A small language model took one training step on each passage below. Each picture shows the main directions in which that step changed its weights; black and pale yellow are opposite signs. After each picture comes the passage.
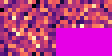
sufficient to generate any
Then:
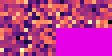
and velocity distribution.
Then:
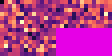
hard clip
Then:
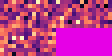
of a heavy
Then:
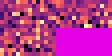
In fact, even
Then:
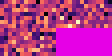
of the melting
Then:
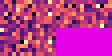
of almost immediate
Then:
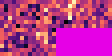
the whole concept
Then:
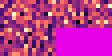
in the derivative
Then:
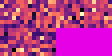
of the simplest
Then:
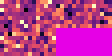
the feature matrix where
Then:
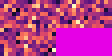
that the mass
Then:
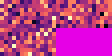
the Cool
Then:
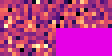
a first-order
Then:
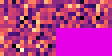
à minha
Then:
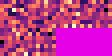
implemented a
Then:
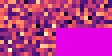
a smaller value of
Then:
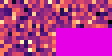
maqsadi turli
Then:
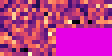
to the next
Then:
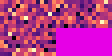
using different observing
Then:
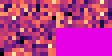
the National Science
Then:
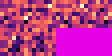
Helena and
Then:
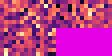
electric field
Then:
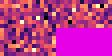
scalar $\rho$
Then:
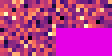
su propia
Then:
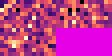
assumed that the gas
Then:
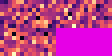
1$ and put
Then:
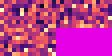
absorption in the source
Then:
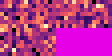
This indicates that an
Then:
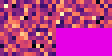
measured intensity of
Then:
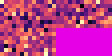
отцу в
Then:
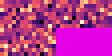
dependent variables and
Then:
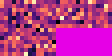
able to measure
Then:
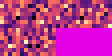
decisions of
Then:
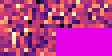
exponential of an
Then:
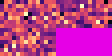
specific authors,
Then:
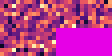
is measured using a
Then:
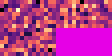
assumed to act
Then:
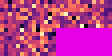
metodlar va ularning
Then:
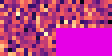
signature of a
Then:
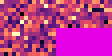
Wang Li
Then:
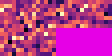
flow with a
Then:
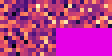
the effective spin
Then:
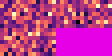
in the new
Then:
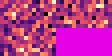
on the cosine
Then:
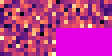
temperature at which the
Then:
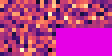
in each data sample
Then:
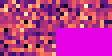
level that arises
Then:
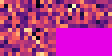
different polarization intensities
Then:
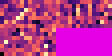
mean coordination number
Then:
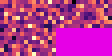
The carrier density
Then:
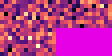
one of the most
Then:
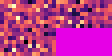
caracterizada por
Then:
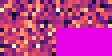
with the results of
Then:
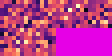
independent experiments as
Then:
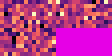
qilib zamonaviy
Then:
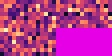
the exchanged
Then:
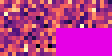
This experiment, as
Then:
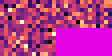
darslik va
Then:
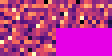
SR involves
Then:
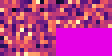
organizations adopting
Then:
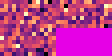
Specializing to
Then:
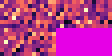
of the band gap
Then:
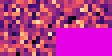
and the result is
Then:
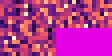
na esteira do
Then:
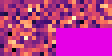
and average the
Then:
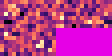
available energy is
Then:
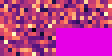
induction, this
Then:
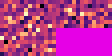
tree needs to
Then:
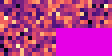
bor ?
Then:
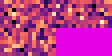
the perturbed phase
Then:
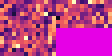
the vector potential
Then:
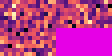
is the unit
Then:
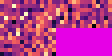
vertical bumper
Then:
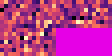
with momenta in
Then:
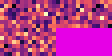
the baryon number
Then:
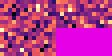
the sample,
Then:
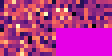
del programa
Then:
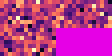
the valley index
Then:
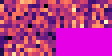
those of the additional
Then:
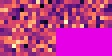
input into the gas
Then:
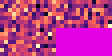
the efficiency of
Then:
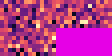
interactive method,
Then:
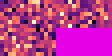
5 abr.
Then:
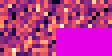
the LLM as
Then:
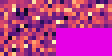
мислення на
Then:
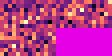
the abstract
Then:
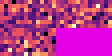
minimal distortion
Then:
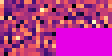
experiência que
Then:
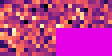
denote the Fourier
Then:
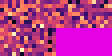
keluvchi sabab va
